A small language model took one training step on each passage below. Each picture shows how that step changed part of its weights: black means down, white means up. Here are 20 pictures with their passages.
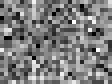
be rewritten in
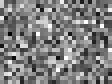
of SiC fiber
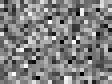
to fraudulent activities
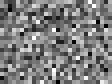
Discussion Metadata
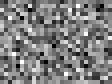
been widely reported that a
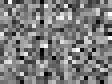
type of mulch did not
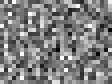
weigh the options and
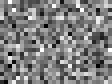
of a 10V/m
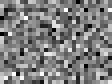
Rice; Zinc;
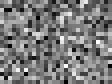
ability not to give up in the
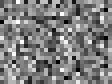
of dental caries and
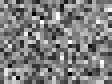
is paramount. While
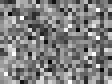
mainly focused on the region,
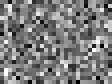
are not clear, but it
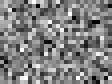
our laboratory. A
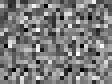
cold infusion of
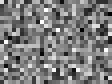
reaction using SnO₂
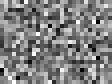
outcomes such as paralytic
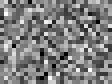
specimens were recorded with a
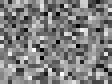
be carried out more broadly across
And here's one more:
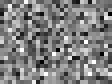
*“We take the lead
